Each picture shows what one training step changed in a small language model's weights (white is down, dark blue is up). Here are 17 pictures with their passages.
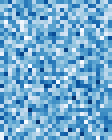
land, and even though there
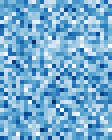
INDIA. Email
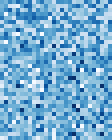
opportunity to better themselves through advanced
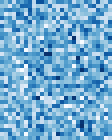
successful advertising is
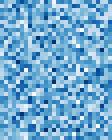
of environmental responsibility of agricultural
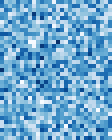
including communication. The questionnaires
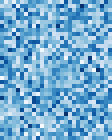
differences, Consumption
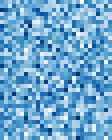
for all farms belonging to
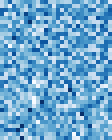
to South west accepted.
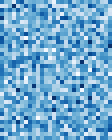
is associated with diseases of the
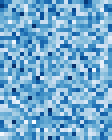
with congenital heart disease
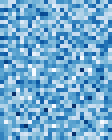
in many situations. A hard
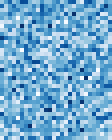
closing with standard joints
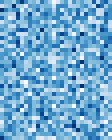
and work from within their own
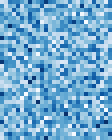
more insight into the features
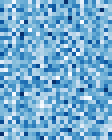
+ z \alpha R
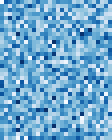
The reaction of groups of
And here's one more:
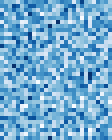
puncture strength. These
